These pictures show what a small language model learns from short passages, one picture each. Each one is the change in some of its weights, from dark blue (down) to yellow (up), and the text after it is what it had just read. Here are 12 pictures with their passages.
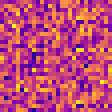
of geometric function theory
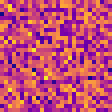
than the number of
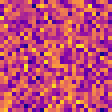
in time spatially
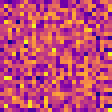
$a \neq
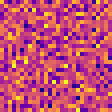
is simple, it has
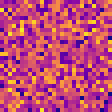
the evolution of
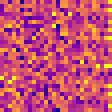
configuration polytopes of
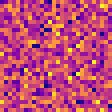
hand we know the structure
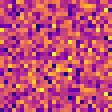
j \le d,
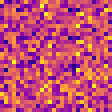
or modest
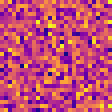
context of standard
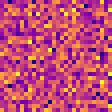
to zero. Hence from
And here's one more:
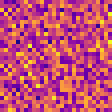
the integration variables
